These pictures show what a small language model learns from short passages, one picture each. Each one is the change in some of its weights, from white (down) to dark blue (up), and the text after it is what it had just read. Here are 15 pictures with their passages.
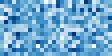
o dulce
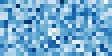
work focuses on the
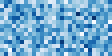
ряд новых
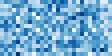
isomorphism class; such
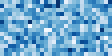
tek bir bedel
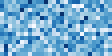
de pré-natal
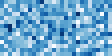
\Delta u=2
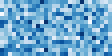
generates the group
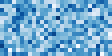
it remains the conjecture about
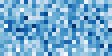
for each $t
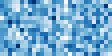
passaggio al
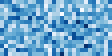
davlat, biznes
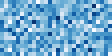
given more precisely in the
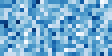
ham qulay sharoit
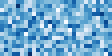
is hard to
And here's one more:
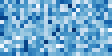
e Gestão de
